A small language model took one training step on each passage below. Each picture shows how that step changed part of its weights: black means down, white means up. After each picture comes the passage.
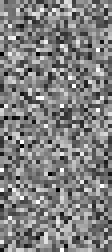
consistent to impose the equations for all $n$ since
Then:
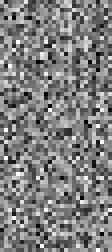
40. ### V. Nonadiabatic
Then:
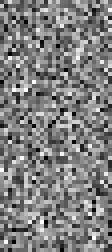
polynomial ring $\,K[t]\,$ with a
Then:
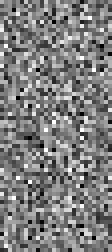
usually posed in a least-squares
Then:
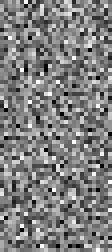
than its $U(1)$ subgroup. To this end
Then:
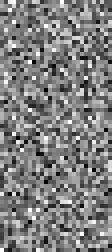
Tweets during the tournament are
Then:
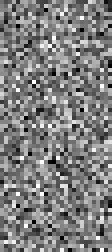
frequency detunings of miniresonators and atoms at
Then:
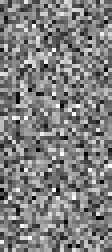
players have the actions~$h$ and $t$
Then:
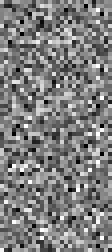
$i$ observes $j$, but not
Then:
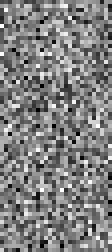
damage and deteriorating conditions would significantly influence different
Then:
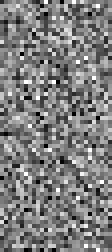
the matrix $\Lambda$ given by $\Lambda =
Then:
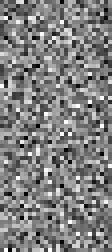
in the case $D_k^{-}$ with
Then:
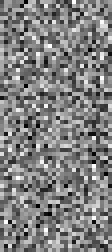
incidence \cite{amer2025polarization}.
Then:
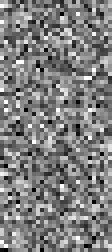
can assume without loss of generality that the elements
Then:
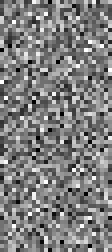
of WiFi access points. However, adding
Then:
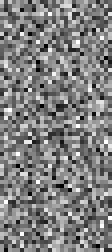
training data set in the existing DL-aided
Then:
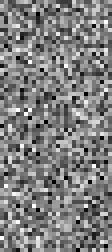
\gamma \in \Upsilon^d:
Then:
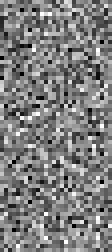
paper: $R^n$ denotes the family of
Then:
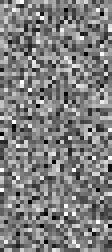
the $u^i$ form a maximal set of
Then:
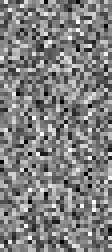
characterizing the state's spread. It is reasonable to
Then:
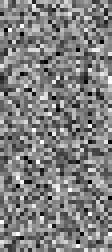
the $\calO_{LK}$-action follows from Proposition
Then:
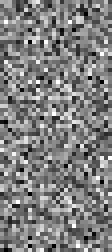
$f(r) = 0$. The biggest
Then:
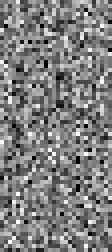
(the Micro or SARIMA model)
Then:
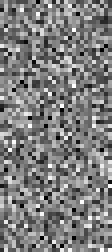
the probability of $(1-F)^{2}$, the states
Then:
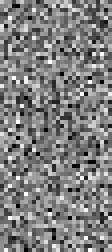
\cite{Fro}. Namely, a
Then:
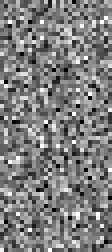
to a tangent vector field on $\SS^{2m}$,
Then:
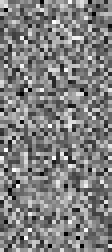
differential photometry used in this paper was carried out between
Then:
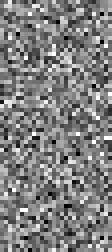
starting at $p_0$ and jumping directly
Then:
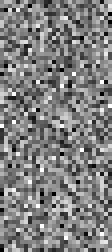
and approximate the dynamics of the system to first order around a
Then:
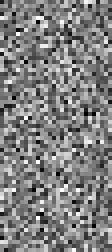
acceptors stoichiometry concentration
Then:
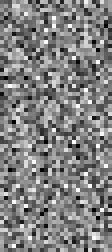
= 125$ at a driving amplitude $\Omega =
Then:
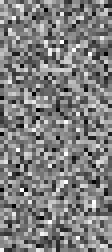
refer to \cite {SW2010} for details
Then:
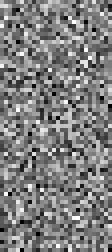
of the model domain near Wappingers Falls
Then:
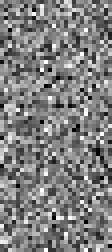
expected to lie in CMD space.
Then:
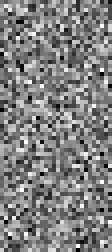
$\alpha $-times (for $\alpha \geq 0$)
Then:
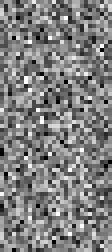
naturally has to turn to the other models. One of the
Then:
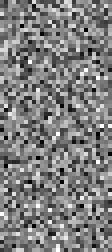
the distribution of $\tau_t$ and the estimated value
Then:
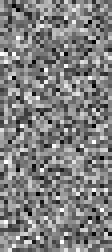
\om^\om$, is nonmeager. Hence
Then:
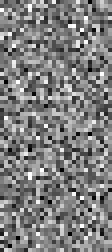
structure which vanish on the Dirichlet boundaries. The
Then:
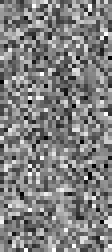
environment. IO~predicates do not correspond to
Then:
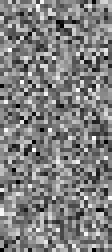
\textit{A Field Theory Model for Dark
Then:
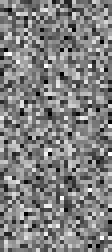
on the parameter $a$, the form of the waves
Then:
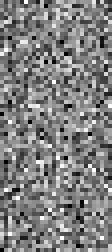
then continue back to Lorentzian signature. To illustrate
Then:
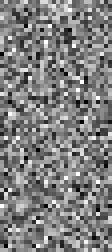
and the need for the devices to work at liquid
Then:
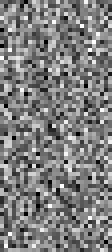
dimensions is whether there is the ``canonical boundedness''
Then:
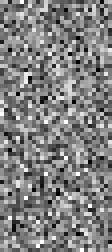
and $\omega$; the values quoted below are accordingly
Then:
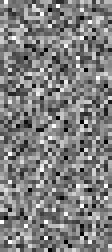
temperatures (Fig.~\ref{fig:temp}), the
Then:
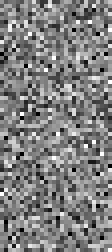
for the induced $S^1$-action. Next
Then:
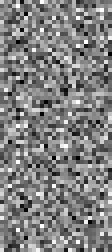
allowing us to solve numerically using fractional time steps as
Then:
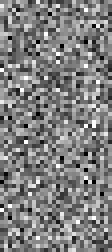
\end{lemma} \begin{pf} Let
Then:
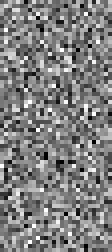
classes provided by the libGDX framework.
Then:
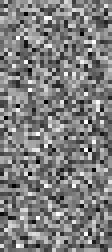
Assumption \ref{assp:fullrank} is consistent
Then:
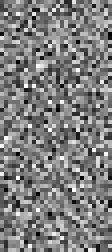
of the DM particle after traveling a distance
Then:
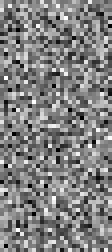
dimensional gravitating YM solutions, in
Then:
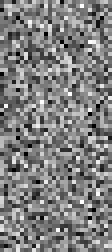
finding a graph is not possible, then one could instead estimate
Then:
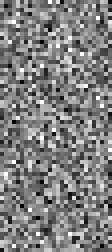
to a desirable tracking performance in the original state
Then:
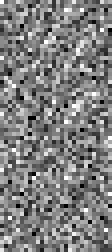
show that $$ \bv\wedge\bm=-\bv,
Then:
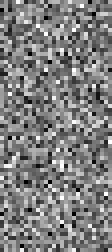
L_{\xb}}$. Our core task is to estimate the integer
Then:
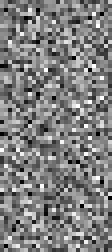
$f:Y\to X$ be a surjective morphism
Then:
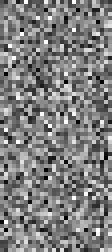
even $d_{tr}<<d$). Therefore, based
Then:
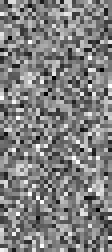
individual behavior of agents [4]. There are a number
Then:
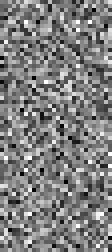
the square root law. Besides the distribution of power within
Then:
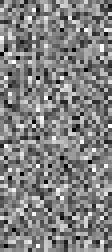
pooling operation. The deeper features from layer 4 to
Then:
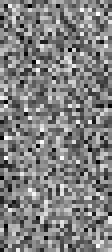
$\sqrt{6}$ he obtains the following approximations
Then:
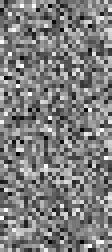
purely imaginary, i.e.,
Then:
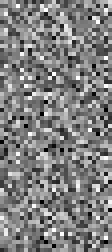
the large bandwidth. As depicted in
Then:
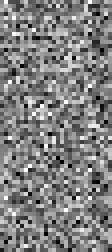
Mostapha, Simon Arberet,
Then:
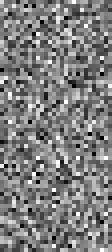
$\mathbb{R}_M$. To an element
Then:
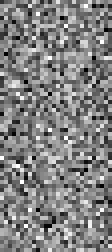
which are functionally integrated out and give four-fermi
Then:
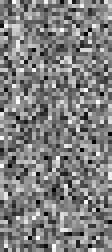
heavy-hitters to their own bucket
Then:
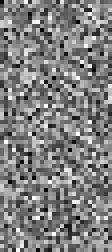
path is axial. When the current reaches the
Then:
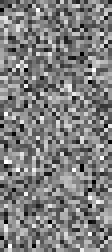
becomes more explicit if it is separately written for the background
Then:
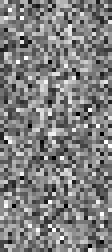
Condon approximation, nuclear motion does not introduce additional time
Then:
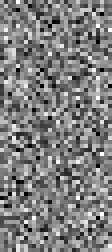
NbSe$_3$ crystals are mixed into
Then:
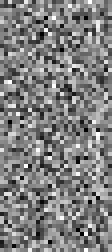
Oleinik and her coauthors
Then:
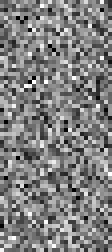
A user inputs a null username and system
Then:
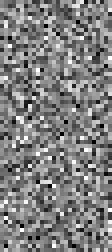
with a dot on either propagator $4$ or
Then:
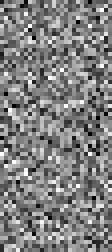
dynamics; Tungsten; ## Main
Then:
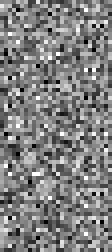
\end{figure} \begin{figure*}
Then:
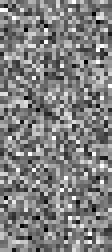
{\it Let $D$ and $D'$ be domains
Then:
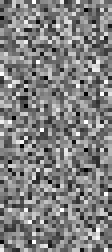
sets} A function $\psi$ on a set
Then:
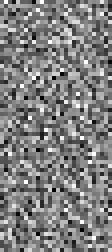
property that each number of a given row is the sum of
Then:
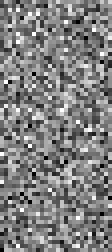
the following formula: \begin{equation*} \aligned
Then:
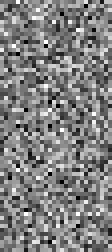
estimate the precession of orbits perturbed by an arbitrary
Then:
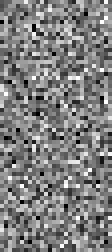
the 18 neutrons in $^{35}$Cl those in
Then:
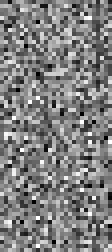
saturation. We remind the poor knowledge of
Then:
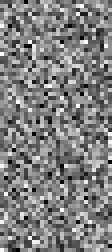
a `coidempotent' matrix of elements of
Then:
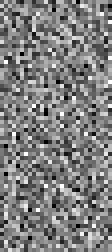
the standard assumption of a scale-independent amplitude of
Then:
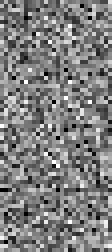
$\Gamma_{1}$ is a finite index normal subgroup of
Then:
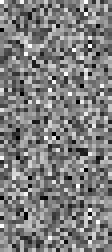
the same structure as (\ref{41}) and
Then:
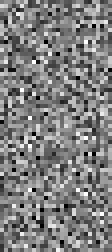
\end{equation} This term guides the sampling towards
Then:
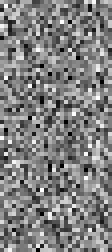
Kuba\\ Institut f{\"u}r
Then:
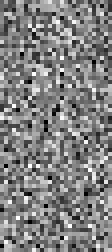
the reduced format stacks the cell of the
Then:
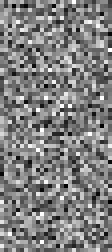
action of $S$ on $G$ via group
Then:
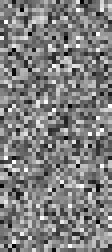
swap transformation matrices, it will becomes
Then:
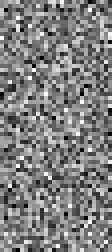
decreasing beam size (equal to the improved imaging capabilities
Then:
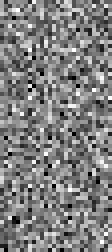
30 K. For the sample irradiated by 320
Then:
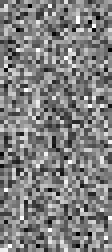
In fact, the upwinding there is not having
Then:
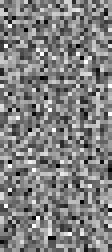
6 μm. To investigate the performance of the
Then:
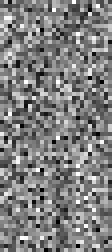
with $\g_0\in\bN$. Define
